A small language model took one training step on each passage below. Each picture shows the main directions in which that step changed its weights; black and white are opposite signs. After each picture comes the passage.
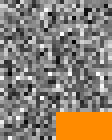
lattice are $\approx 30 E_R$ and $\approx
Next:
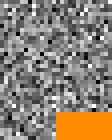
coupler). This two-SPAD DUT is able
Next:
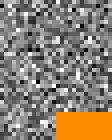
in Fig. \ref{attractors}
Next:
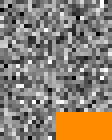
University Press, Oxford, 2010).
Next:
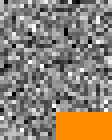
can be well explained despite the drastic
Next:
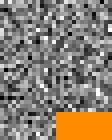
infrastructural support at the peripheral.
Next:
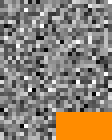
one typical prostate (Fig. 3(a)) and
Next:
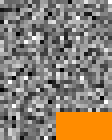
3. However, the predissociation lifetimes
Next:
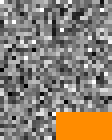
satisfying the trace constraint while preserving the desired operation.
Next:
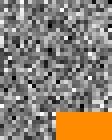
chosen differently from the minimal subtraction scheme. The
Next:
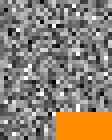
of the work we construct another representation for the solution of equation
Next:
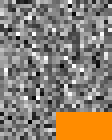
the approaches and the results with the time, and how the
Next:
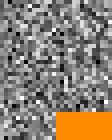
model for the hadronic part of our system, our version of
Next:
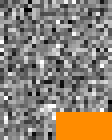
overlaid at the mean \mdi\ value of
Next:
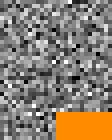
the predicted geometries of plasmonic nanoparticle clusters based on
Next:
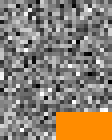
and linguistic development of the participants. This project
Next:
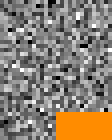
with infinitely many derivatives, Barnaby et
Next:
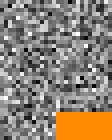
intermediate size Si clusters, which leads to model geometries for the
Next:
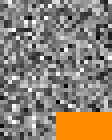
the IPOPT solver was adopted for the
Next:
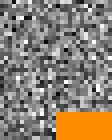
the presented model increases. The nonlinear dynamics were investigated in the
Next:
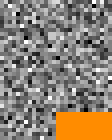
Factorisation (NMF)}} Any
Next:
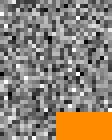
have the length 2$l$ as indicated in
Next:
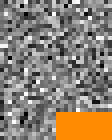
such sets is $\binom{n - (r +
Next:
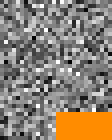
a displacement, the current-driven kink instability will be
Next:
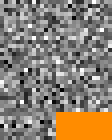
be recognized as similar when all identifiers are
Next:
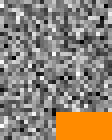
H. Misawa, "Efficient microvalve
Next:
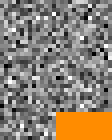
the MATLAB code associated with steps 1 and
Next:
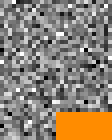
the $m$-dimensional space. Most of the
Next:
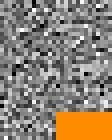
to $N_c$ (the number of mass
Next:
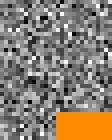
for details). \label{fig:pa145}}
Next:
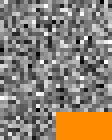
model~10. Nonetheless, when
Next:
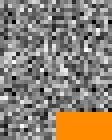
for planning multi-level workflows, with resolution
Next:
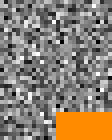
{\scriptsize $\mu =5$}& {\scriptsize
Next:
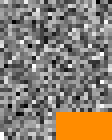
map labeling. \end{abstract} \maketitle
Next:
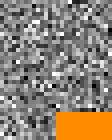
the execution times of Stim's implementation of the
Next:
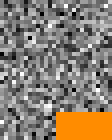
in the afterglow of gas discharges at
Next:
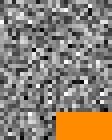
interesting problems by encoding them as bounded reachability problems. The
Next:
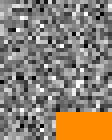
of the $\alpha$\,Centauri triple system
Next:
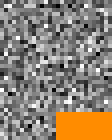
$Q$ and free-energy landscapes
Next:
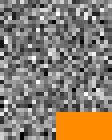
from the $e$-fold number $N_e$
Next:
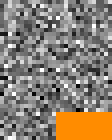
RIS 2-user channel estimation]{
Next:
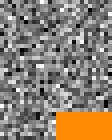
foldings of $(s_i)$ and
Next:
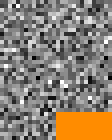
time step in a DNS of constant mass-flux
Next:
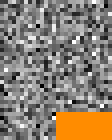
Wiseman and G. Milburn, Physical
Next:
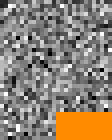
\bibitem[{\citenamefont{Plesch and
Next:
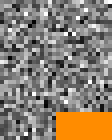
of subclasses of \scode{A} is
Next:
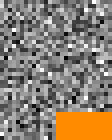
In the simplest approximation, bias and redshift distortions
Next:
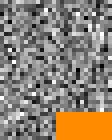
section. \begin{figure}[t] \centering
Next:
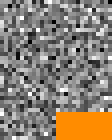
respect to the one presented in the main text. As discussed
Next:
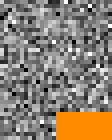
node water head pressure and level. These two
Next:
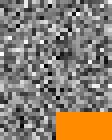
Figure 1. A Q-switched
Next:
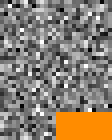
cylinder axis $r = 0$; the
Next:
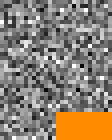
two (or more, as in the case of integer
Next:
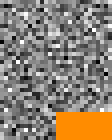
of the T-matrix poles at an unphysical sheet
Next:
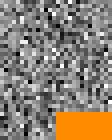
In this section we provide context about the place of these two
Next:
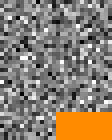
\caption{Band-pass filter magnitude and color differences
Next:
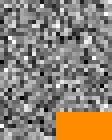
enabling more discriminative feature selection across spectral bands. Such
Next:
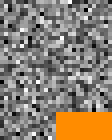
the usage of these distance information and find that these
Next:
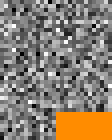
final $(UUUEE)$ formation must survive
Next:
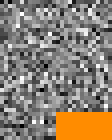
$P(k|k^{\prime })$ the probability
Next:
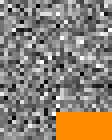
the gas-to-dust ratio is constant.
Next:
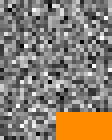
non-Markovian evolutions
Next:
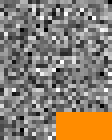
(FSI) effects are assumed to be absent.
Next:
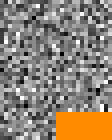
traced to a particular contribution in the eigenvalue measure which
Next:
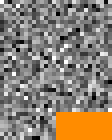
impurity. The charge density redistribution between the
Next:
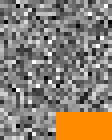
of $y_i$ to be done by any other
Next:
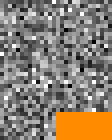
example, if the forward delay on the slower link is
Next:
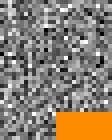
Technology, 77 Massachusetts
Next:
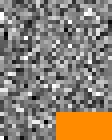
$z$-axis boundary is a hyperbola where the
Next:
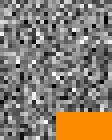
of the line--element of the vacuum space--time
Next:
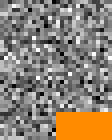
assumes all particles are on-shell. In fact,
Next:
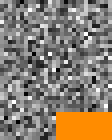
for azimuthal abundance gradients. There is
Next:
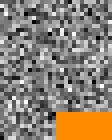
$p$, the form of such a general relation is not
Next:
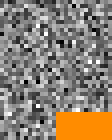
of the Lorentz force, giving a second current density component,
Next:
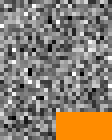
Therapeutics. The author thanks
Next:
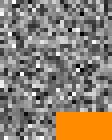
difficulty index has the range scale from 0 (low
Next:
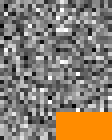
real data and the background is a second-order polynomial which
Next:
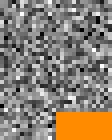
use it to investigate the ultraviolet behavior of the
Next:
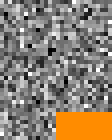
with the continuum emission, $M_{cont}$, from
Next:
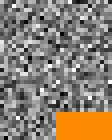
the conservation of the stress energy tensor is equivalent to the
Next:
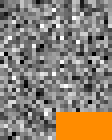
interest of physicists for over 40 years.
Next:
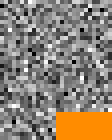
to an endless loop of specification and realization.
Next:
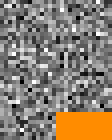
authors found the flow equation of the conductivity for the
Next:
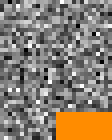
of the naked singularity allows for the presence of a
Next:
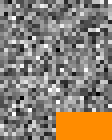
were considered. The QCT simulations were carried out in
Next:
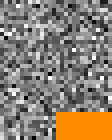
appears at higher levels. We have tried to check the
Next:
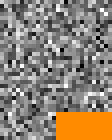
exact solution \cite{weinberg} and then take
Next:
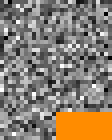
coalition of two SBSs willing to solve
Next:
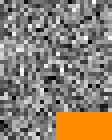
photon polarization and undesired decay channels occur, particularly from
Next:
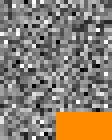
mode (the second point is that our "beyond
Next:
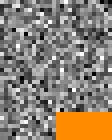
kinematic dipole component, the comparison of the values of our
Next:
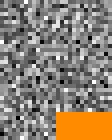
brain-stem as the main cause of the
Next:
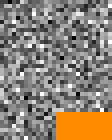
can be seen that maximun value $1$ is only
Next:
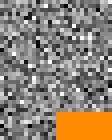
and those found when combining this with corrected and
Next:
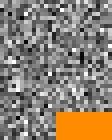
upper and lower black areas in the lower panels of
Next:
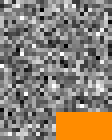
vectors one can write the Hamiltonian in a matrix form as
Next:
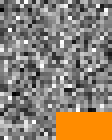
\Cref{table2,table3} report the finite
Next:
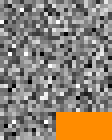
\bibnamefont {Su{\l}kowska}},
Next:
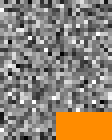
in Ren\'e 88DT by inferring
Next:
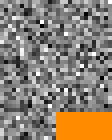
would lead to upward shift of the levels; the
